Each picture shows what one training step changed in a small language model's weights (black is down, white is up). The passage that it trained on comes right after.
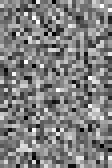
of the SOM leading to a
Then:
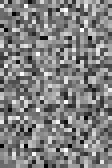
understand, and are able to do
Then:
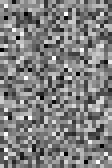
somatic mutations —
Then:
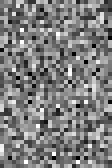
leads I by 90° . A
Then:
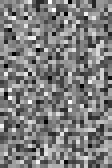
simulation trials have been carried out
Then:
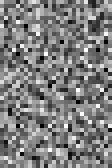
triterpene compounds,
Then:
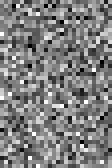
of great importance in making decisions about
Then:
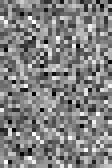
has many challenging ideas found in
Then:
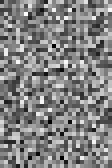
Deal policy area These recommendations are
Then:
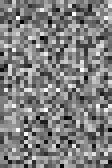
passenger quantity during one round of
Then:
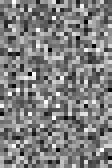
absorbance of 5 CB.
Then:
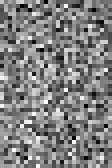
combined with video 364 monitoring,
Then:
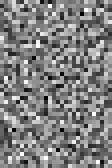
connects the wind turbine and the
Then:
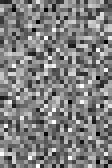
scenarios are being created that use the
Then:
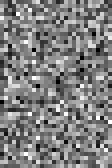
development of methodology in this area.
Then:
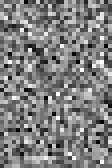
at the mixed state and the presence
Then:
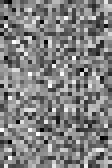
Overview steps and timeline
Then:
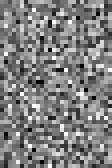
satisfactory physical explanation for this
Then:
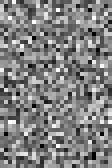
and moist. The patient referred that
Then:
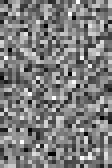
the younger Pindale
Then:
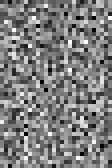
spans of less than 100
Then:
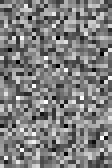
the literature searches,
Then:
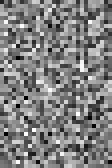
effective implementation of education provisions for
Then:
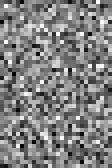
frozen at ice caps
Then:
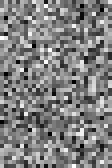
to remove inefficiencies created
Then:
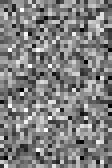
is in zero level), so it
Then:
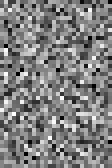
However, eight years of state capture
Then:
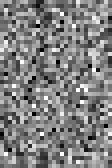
is further apart. You have
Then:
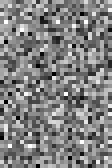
have also been supported with Cu,
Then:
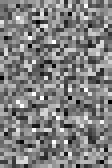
the Vickers hardness of
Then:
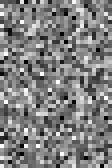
For our experiment, we used a
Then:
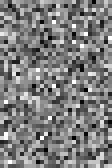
includes linear permanent magnet
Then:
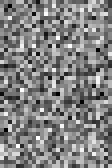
a third-person viewpoint.
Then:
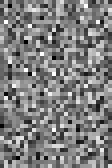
distribution of the random variable is the
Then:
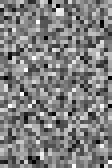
houses as a symbol of
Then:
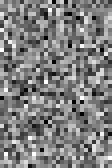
trouble is that there is
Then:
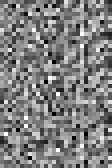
of LQR with the
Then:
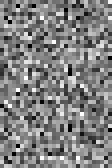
the dental implant.
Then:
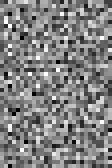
villa by Tehrani
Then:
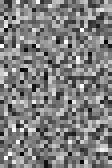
Volunteer Work and
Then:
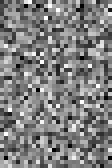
results were obtained for a specific baseline
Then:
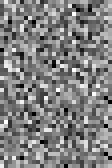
one going, keeps one
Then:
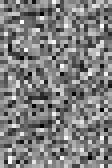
every stage of the assessment.
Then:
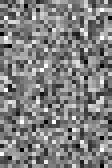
strongest—fail to align
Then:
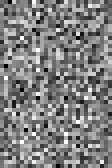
field cooling process in this magnetic
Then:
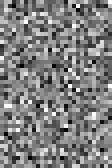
half bridge connection to the strain
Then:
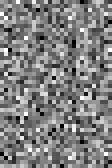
It should be noted that although
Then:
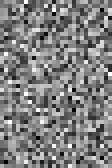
language with the aim of ensuring that
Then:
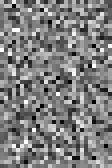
that arise unexpectedly
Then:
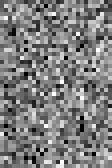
in crop yield especially under conditions of
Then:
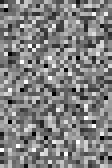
organizations recommend core competencies for their
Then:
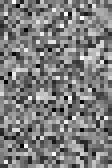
alone, especially in the area of
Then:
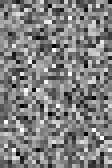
have now become an integral part of
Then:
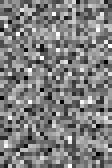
the bubble point of the
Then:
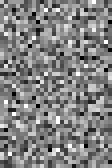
means to pursue economic growth
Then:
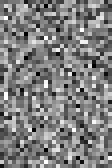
in adult cells that would enable
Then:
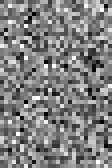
and therefore, if he believes
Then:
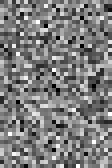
A number of researches show
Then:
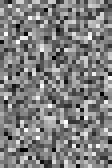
loading point to avoid the influence of
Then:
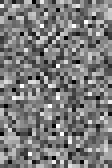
pada orbital 2s
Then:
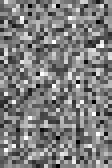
the sub-region (see
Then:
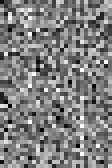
August 2013. During present studies 7
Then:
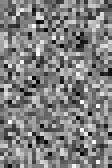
derived from agricultural plant waste in supporting
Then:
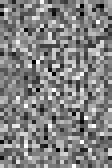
at: Institute for Climate and
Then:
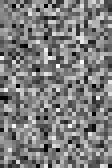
of VR. Figure 1
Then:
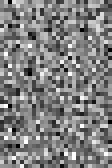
pandemic. It will be included in
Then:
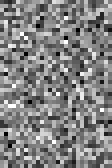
The implementation of supervision by the
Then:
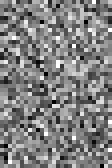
have a poor prognosis
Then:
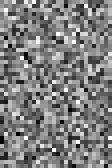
Roxy, then American,
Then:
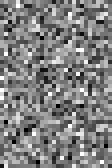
‘automated’ decisions at
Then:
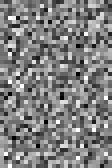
optimize for existing hardware or new special
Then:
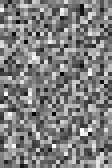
for the definition of scenarios.
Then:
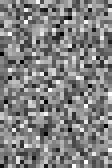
you work regularly with your local
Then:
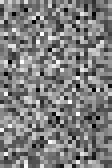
skills. Additionally, AI-driven
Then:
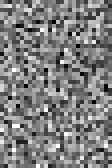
frequency and duration, and perceived
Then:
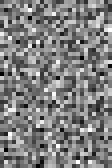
the type of decisions considered. The
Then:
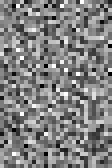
of these initiatives, and spend
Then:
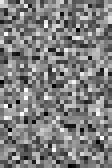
temperature, the fibers heat treated under
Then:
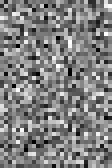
and culture with them, especially the
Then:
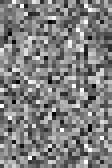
out of the sixteen study
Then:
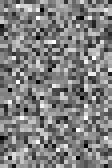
in thiol after reduction with
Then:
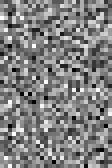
support, and training design on performance
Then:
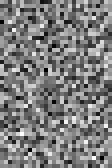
dependence between these optimal structures and
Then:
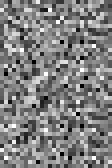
life. This temple is a
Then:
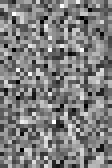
metabolic machinery to
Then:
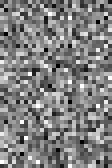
and then periodically water was added
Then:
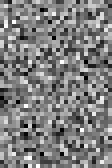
its attempts to join EU
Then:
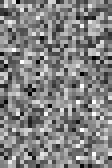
occurred (Fig. 4). Figure
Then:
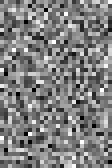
eds., *Humanization
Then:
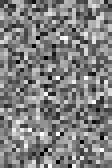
with artificial intelligence that, analyzing the
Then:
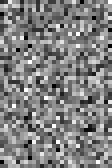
Fig. 3b by the three
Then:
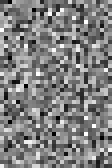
informational entities, such as network
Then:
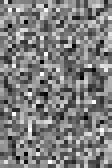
Images of cotton plants
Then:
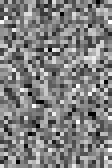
only leads to a different problem.
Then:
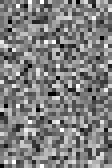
project funds) recorded the highest
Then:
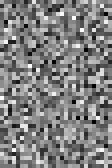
shadow and help maintain an
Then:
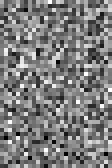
Standardising the procedures used to
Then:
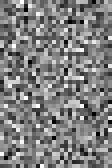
seismic lines allowed identifying the
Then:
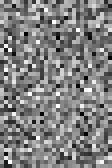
that the company's policies and procedures
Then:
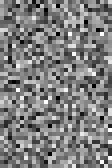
Pressure impregnation was
